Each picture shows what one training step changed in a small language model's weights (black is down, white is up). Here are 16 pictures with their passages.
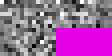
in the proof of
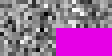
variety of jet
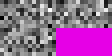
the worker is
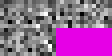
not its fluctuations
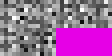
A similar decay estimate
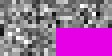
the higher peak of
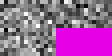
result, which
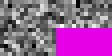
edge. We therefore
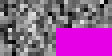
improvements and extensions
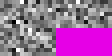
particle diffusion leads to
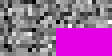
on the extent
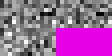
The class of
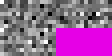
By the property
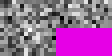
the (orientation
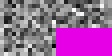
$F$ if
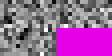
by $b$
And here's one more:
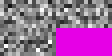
in frequency space.
